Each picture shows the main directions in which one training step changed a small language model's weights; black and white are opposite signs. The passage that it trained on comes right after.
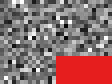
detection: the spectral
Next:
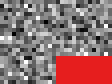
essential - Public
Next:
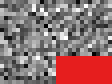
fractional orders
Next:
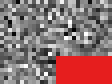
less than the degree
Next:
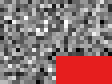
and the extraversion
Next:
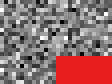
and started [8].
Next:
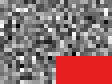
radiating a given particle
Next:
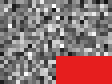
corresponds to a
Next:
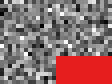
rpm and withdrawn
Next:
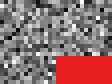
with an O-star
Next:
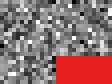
Expected data samples
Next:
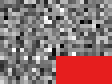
or germplasm
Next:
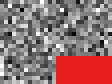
coordination, it is
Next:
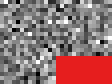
was located under the
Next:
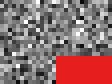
the downscale energy
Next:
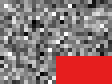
jet break time
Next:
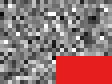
allowing either
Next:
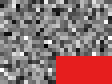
in phase-space.
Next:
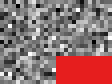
suffices to show}
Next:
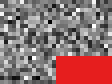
mechanism involves
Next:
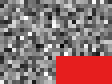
or unified, or
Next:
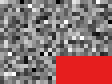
From this minimum
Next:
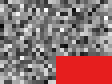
for various applications and
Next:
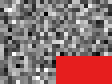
the penetration
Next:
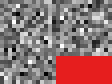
not unique to the
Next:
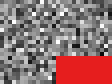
the oblateness
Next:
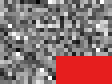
and the Bayesian
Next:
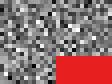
the performance upper
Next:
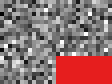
argon with $L
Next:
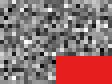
National Income and
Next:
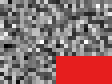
the coated samples
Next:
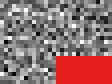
elevated throughput.
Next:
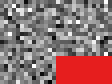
Complications: If
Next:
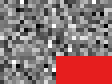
candidates in
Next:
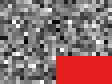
Packard). The
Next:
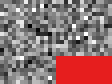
with the reffinement
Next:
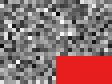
enables efficient learning of
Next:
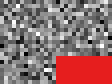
also for identifying the
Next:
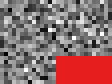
mean coincidence rate
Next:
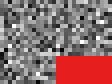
the double integral to
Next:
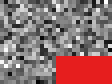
and success in any
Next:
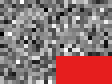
cyclic, choose
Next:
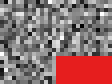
by looking at
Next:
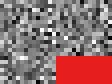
It now follows by Lemma
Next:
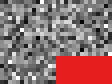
as follows: \bbal
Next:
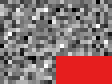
in SSCM,
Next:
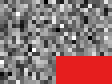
are not stable and
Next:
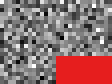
within human,
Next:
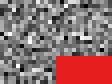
in the distance from the
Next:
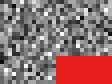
foresee what control
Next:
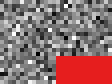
$C^1$ graph
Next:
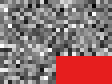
produces high sensitivity
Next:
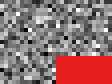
of motion before
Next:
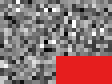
optimum configuration
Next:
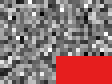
prove the boundedness
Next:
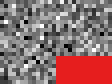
including climate
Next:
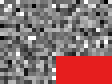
\] The columns
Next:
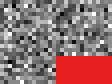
dimension continuity. I
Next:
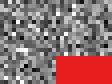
to monitor performance
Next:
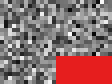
the kagome network
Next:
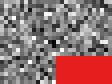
for the special case
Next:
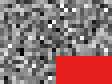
If the fixed point is
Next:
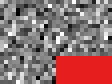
PM) are obtained by
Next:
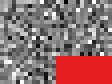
a point can be chose
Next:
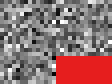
What can we say
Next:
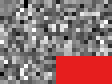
M^p)$ is also
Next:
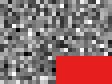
the fluid as
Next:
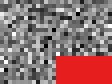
shallow networks
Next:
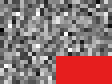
only if $P_1
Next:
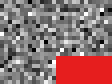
is harmful to
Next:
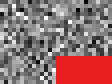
travail" chez
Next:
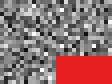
upheld the
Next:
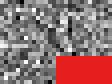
any arbitrary
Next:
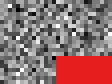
companion star.
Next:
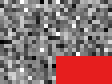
approach might then be
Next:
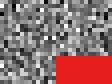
phase-space representation of
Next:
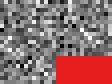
and $\delta$. The
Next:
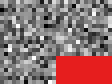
equipment complex for
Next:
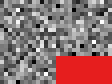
is the vacuum
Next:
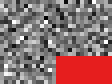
a strong background
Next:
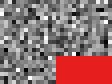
\neq I$ in
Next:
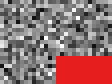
of the LOM is
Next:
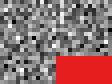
proposed model in this study
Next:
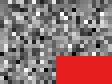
any information inherent
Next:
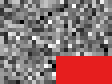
exponential power in
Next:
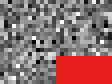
the population parameters as
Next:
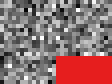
a city surrounded
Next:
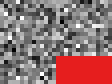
compulsory use of
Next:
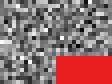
it has a diagram
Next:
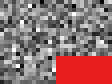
they only said
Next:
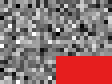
associated to the inward
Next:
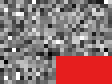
if Nigeria
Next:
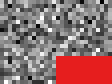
is not a general position
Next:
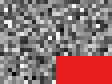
thicknesses and
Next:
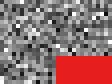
$n$, the interval
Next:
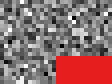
Ugur B. The
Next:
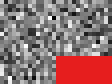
more gluons or
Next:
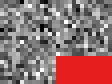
- Brockmark
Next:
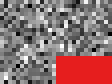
sum indicate that it is
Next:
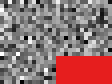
a dynamics of a
